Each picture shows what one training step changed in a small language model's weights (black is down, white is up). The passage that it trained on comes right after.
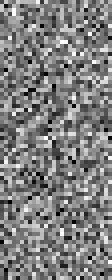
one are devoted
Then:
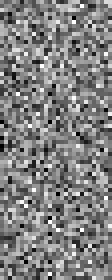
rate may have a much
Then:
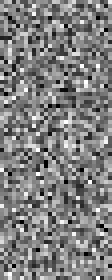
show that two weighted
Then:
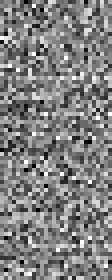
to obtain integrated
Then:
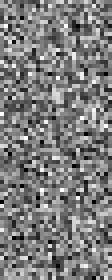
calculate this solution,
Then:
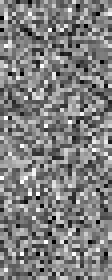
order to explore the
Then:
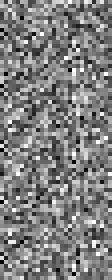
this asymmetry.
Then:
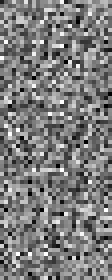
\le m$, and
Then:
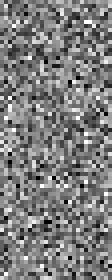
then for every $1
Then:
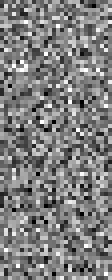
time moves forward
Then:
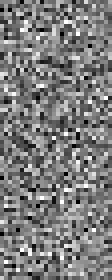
]$. It does not
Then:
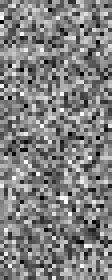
Furthermore, for
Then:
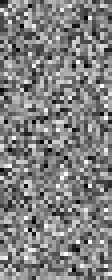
\& Udine
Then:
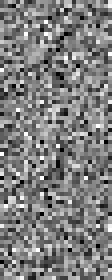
and they can freely
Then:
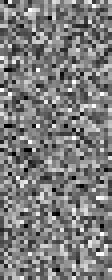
the modification of the
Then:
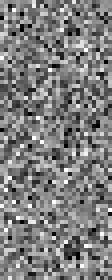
prove the lemma for
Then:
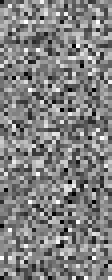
as parity check
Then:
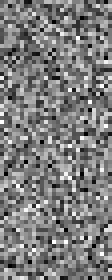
of the radius, and
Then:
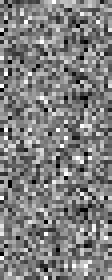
In this work, we
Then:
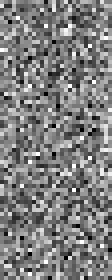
p2}$ with $K
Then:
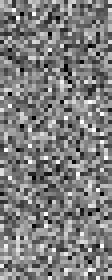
that $M_{\infty}
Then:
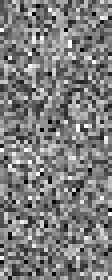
the matching
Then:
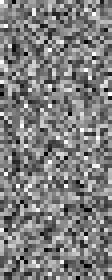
whereas the spin stress
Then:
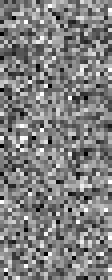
When a new data pair
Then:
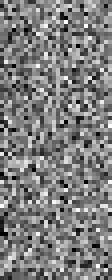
rise to a new
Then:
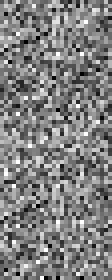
of radiative gauge
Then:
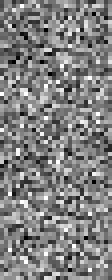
and then evaporates
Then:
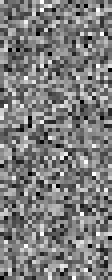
spanning tree complex
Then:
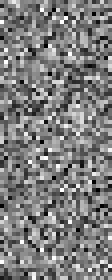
for a finite time. In
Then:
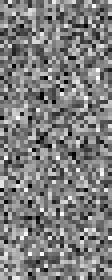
the induction. Put
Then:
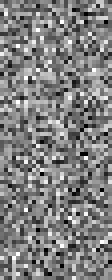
making accurate
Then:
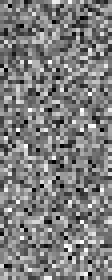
of $G$. We define
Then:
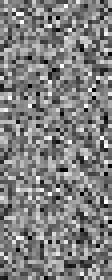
spatial dose and
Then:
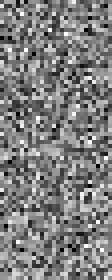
row with label
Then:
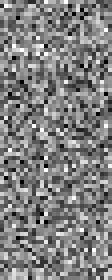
an analog of his
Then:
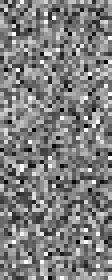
from the numerical simulation
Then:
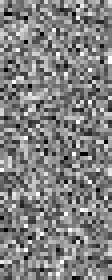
radiating, they would
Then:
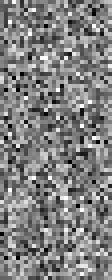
scattering at
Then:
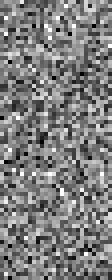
of the linear fits.
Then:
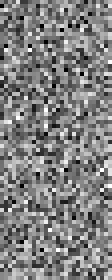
work. We thank
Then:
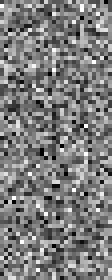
the infimum of
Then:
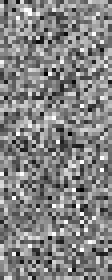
HIV virus
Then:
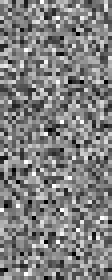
displacement and
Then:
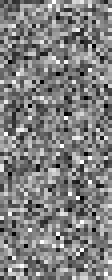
In Fig. 3 we show
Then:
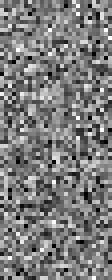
and the minimal value of
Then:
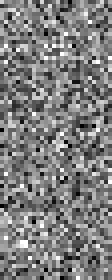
to a certain
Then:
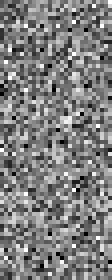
there is information that can
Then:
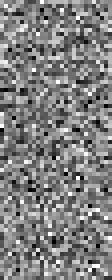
closed in $\R$,
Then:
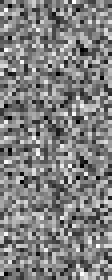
locally convex
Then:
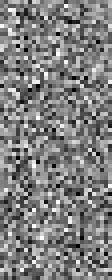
(not cooled)
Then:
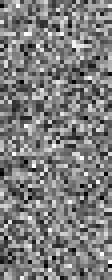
for all the results. We
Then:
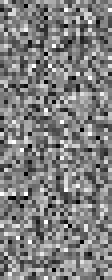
and keeping the
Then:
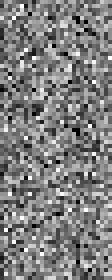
world once we
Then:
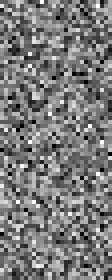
columns of the matrix
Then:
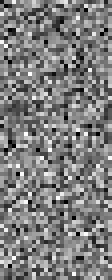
we mostly focus
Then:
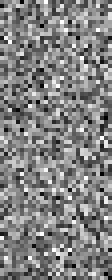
spatial resolution. For
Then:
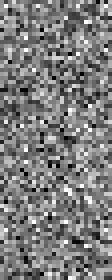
of $\alpha$. As for
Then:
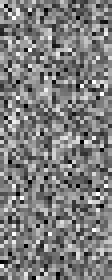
itself to one
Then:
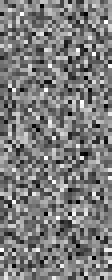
encoding by
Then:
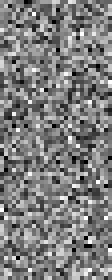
$\mathcal{F}$ of
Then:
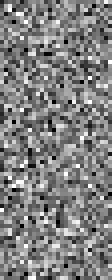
betweenness may provide a
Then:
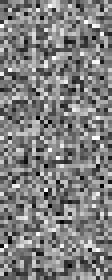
large grids required
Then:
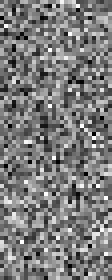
not all patent
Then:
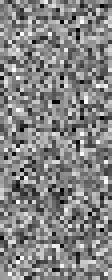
spin projection operators as
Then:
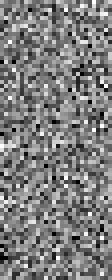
is satisfied, where
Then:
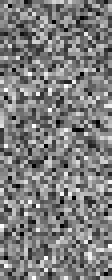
of $\sin\epsilon$
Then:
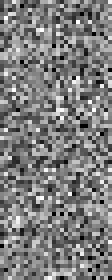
turns to
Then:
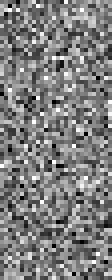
some abuse of notation
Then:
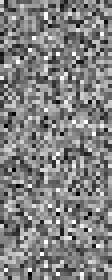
change. Therefore,
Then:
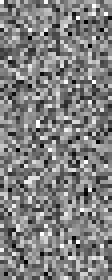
bit rate, the
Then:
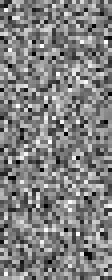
with It\^o's
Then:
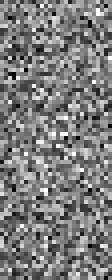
sharp peak results from
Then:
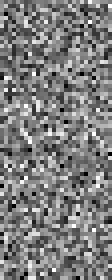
between the upper
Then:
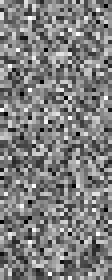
granular scalability
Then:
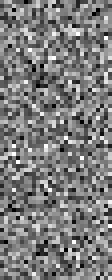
animated maps
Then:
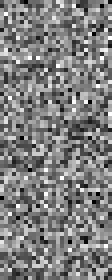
for enhancement.
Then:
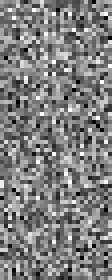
Moreover, at the
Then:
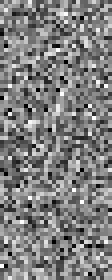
the canonical link
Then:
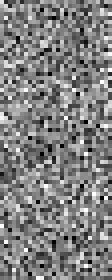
proof in Section 1, we
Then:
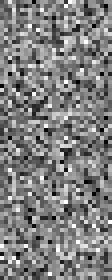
this observable motion
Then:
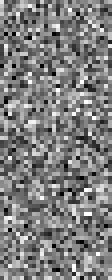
the roughness of the
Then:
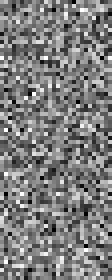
proposed in this paper,
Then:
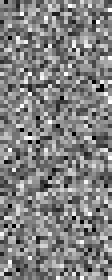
The linear systems are solved
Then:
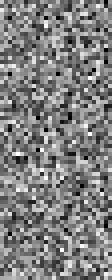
certain number of
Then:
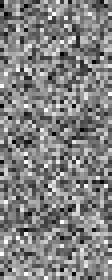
of q-deformations
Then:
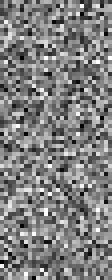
to high doses of
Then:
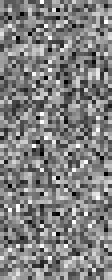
component reduction type result
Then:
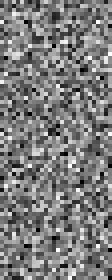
twins and
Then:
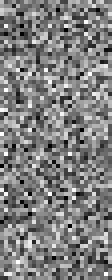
$\forall k \in
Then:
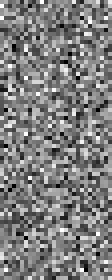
neutron star
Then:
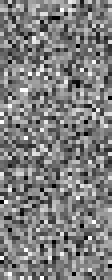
that we found this set,
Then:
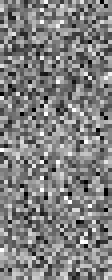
be used to compute the
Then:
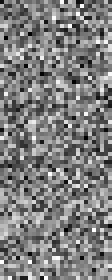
becomes the constant
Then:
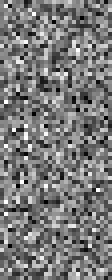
of the algorithm. The
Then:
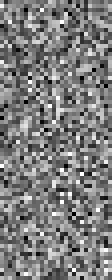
\\ & Desperate
